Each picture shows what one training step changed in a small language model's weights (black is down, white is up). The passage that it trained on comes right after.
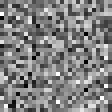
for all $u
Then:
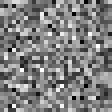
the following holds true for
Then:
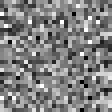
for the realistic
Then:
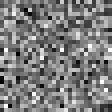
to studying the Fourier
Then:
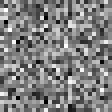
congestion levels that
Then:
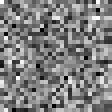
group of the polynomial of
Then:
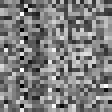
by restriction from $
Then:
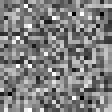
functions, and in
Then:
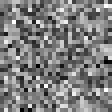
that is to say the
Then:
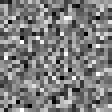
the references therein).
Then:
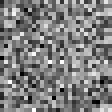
to our situation. More
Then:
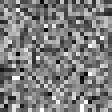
graphs is that their
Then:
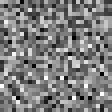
form a product subsystem of
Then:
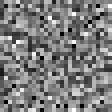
We need some notation.
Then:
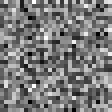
we prove it here
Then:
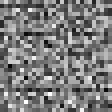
model inside a log
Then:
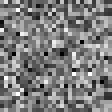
algorithm to the dual of
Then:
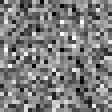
this paper, we describe
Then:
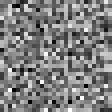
time variable, but
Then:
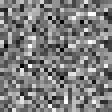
considered multi-energy system
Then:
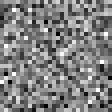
is the nominator
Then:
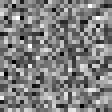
a complete asymptotic expansion for
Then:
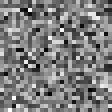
introduced by Fang
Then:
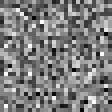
assumed to be a
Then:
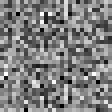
relative error versus
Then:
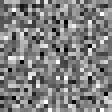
the Subclaim is
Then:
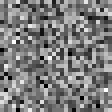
number field. Suppose that
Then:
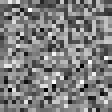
has exactly two missing
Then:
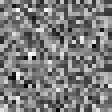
where $P$,
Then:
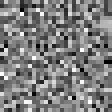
the splitting process, as
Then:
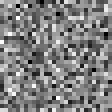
at least one pole
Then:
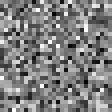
- \varepsilon <
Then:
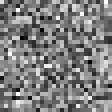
which are given in terms
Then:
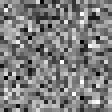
commutative group $\Ga$.
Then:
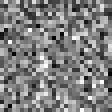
we have $$ \langle
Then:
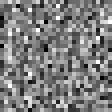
is a finite branching
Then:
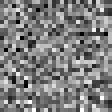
divisor of $n$.
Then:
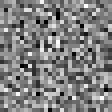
as boundary control, whereas
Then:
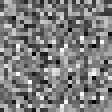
$V $ over
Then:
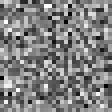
= \Delta y =
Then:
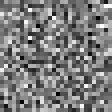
operator sharp, denoted
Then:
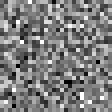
the constant $C$
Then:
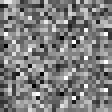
a path $\gamma:
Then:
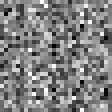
\theta \enq
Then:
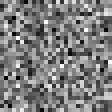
radius $r$. Suppose
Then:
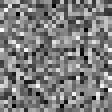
function $u$ of
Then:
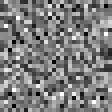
and $G$ acts
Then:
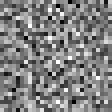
in so-called
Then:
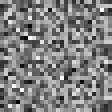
also ask a slightly more
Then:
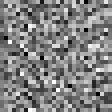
base point free. He
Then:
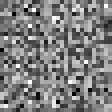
formulation and thus by using
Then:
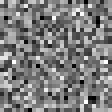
$a$ in
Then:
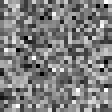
to a Hausdorff spaces is
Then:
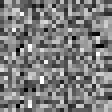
an asymptotic description of the
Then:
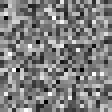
2} in a combination
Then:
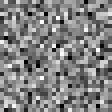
The traffic intensity
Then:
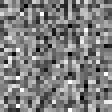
the square root function mod
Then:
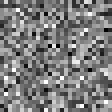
algorithms to multi-block
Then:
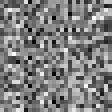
Several special cases are
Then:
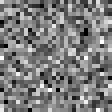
set of commuting matrices
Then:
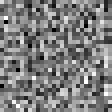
+\infty$. Observe that
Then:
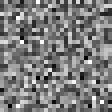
the other terms bounded,
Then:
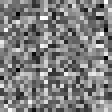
+ 2 k \gamma
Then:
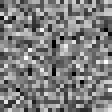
all $\mu \geq
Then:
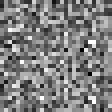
$$ has the same
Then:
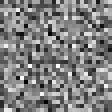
specified type, do not
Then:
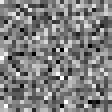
of sets of the form
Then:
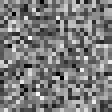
has the following properties which
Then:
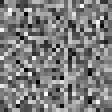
of view, the most
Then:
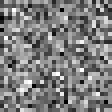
normalization if and only
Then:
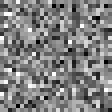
A necessary and sufficient condition
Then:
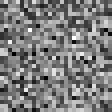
we have by the
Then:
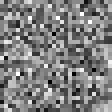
and only if every
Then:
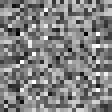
somewhat different analysis.
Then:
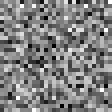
replacing nonnegativity
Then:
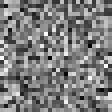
that the distances
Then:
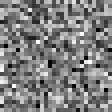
be solvable (under
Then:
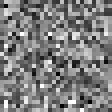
that there exists a unique
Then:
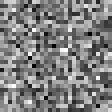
a sliding minimiser
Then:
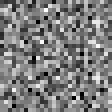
$\ell$ consecutive integers
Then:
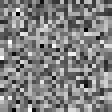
variation of a parameter.
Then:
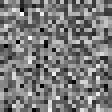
the errors of diffusion approximation
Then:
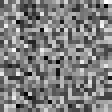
to attack the exponential
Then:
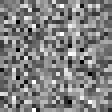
Secondly, as will
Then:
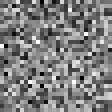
metric. It can be
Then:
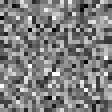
First of all, for
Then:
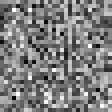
is the locus where the
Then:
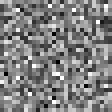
and two periodic functions,
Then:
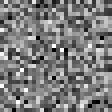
existence of the flow
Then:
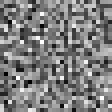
the lemma follows.
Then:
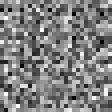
a challenge in
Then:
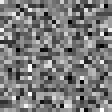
of Hankel
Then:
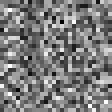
our treatment of generalized
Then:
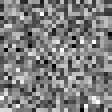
$\Phi$. Recall that
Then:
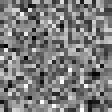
symmetric space listed in Theorem
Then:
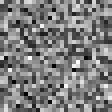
we have only to
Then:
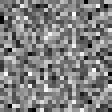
exists a positive integer
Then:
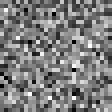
proof, but we are
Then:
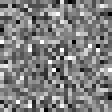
for the infimum of
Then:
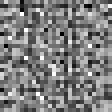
the lower bound on
